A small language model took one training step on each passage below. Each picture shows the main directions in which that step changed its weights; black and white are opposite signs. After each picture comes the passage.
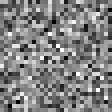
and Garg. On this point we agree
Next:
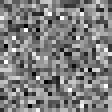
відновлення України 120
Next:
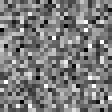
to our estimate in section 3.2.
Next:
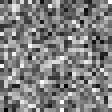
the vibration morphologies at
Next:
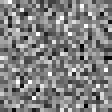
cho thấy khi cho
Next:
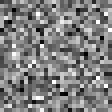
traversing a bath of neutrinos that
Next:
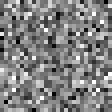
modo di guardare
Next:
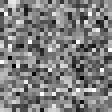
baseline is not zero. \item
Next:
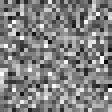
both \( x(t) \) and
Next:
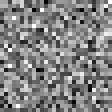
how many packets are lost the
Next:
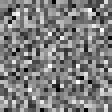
viloyat, tuman,
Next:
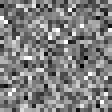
динамічні, які
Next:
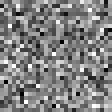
shaxslar va nodavlat
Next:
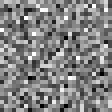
cluster center (white dashed
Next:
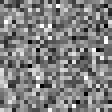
any non-uniformity in the
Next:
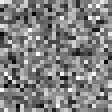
Fermi surface is carefully
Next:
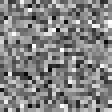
Resistance to interprofessional
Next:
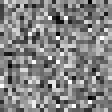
region, and the training set size is
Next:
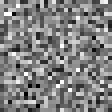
display shows tempo, genre, section
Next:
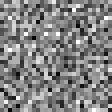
{\bibfnamefont {A.}~\bibnamefont {del
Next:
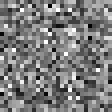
SiO$_2$, on hBN
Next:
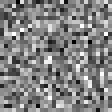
ou le savoir-faire
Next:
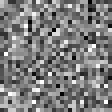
than following typical methods of training
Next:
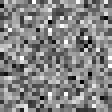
to the closure condition holding for the
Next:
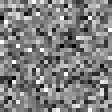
standard deviation rapidly increases
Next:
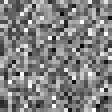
Д. Гнездование
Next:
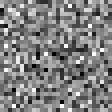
real kommunikativ vaziyatlarda
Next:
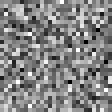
derive them. \subsection{New
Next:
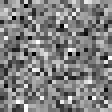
It is by no means meant as
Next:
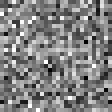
rivojlantirishning ilmiy-nazariy
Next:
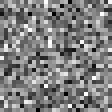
seule fois on découvrit
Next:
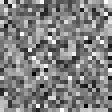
on the vortex worldline
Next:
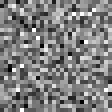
huquqiy ongini,
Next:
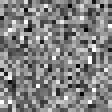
повного завоювання, а
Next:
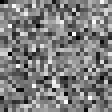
конкуренції з іншими
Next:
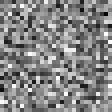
adesão aos tratamentos
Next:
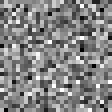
yardstick by which success the
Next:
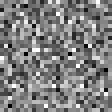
spectral energy distribution of the relic gravitons
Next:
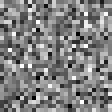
ona-bola, keksalar
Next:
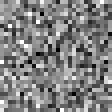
climate and land-use change
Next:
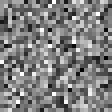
P., & Gastman, B.
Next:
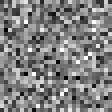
we will consider an oversimplified
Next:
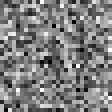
before fitting. This procedure includes
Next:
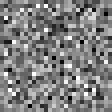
заболеваний, при
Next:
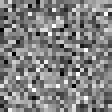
пределах и создания
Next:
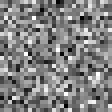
by semantic information while maintaining
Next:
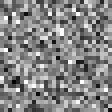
ít thực
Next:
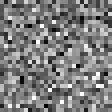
alle esigenze di un contesto
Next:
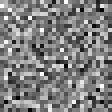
Physik, Universit\"at
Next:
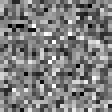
7 meses). El muestreo total
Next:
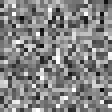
in turn results in the increase of the work
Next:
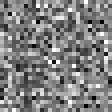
is needed. Note that the fine
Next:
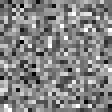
Indonesia bahkan sampai
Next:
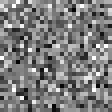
require higher $S/N$ and higher
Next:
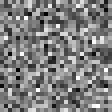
kullanılarak sistemin
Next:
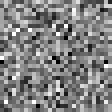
requires a higher-order theoretical scheme
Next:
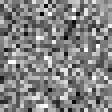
населения и потере
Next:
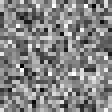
be equivalently treated as the secondary
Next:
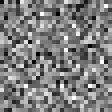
y AA.VV., Parte
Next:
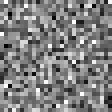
The acquisition geometry (data for
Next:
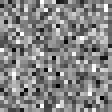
try some poultry, will
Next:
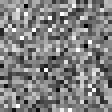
language choice, and the interaction
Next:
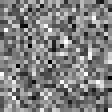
the shallow-BEC regime.
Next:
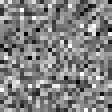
the limited flux sensitivity of the TeV
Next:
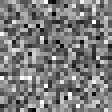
Arduino Отображение
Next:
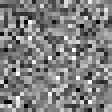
still residing within the birth
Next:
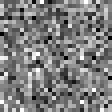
expansion started. It was tried to
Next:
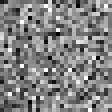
que se observa en la coagulación
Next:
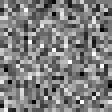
искусствоведению. –
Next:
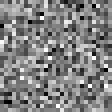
out that the fuzzy clustering can be
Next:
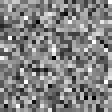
\bibnamefont {Gleiser}}\ and\
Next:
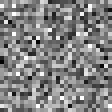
spanning multiple levels are
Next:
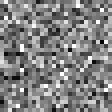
and discuss the impact of forcing an
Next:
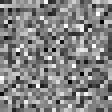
apreciadas em si mesmo.
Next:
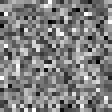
on the boundary sites only. We explicitly
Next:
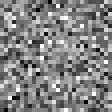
народной мудрости,
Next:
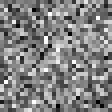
maximum moving to shorter
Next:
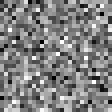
the rotational constraint. A similar
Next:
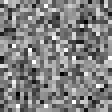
(as we demonstrated, see Eq.
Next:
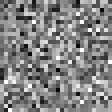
distinguish different theories by
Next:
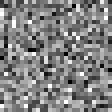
model, with solar abundance constraints
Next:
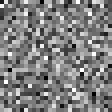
St. Petersburg,
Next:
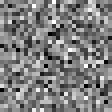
and HST) are all lower than
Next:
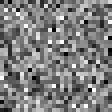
Развитие личности.
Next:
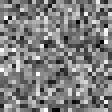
inventive? Pourtant,
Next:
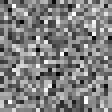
inson ruhiyati, hayotini
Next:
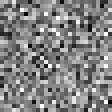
development processes specific to the industrial
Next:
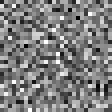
an infinite number of simple positive
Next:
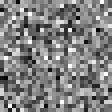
обладающие практическим
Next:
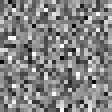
\end{eqnarray} It is easy
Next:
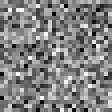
jarayonining samaradorligini ta‘minlash;
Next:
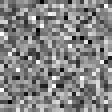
& Tojiddinovich, Y.
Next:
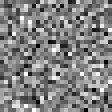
Spin configurations for the 2D order parameters
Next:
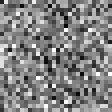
Чуковский И.К.
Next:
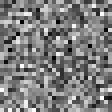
es común, sin embargo,
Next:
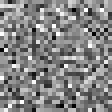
nodes in the pair potential remains the same
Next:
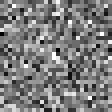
vehicle data is often
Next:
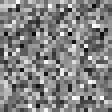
at higher energies in the deep
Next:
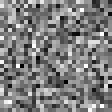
{NoStop}% \bibitem [{\citenamefont
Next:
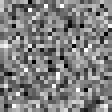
політику формування
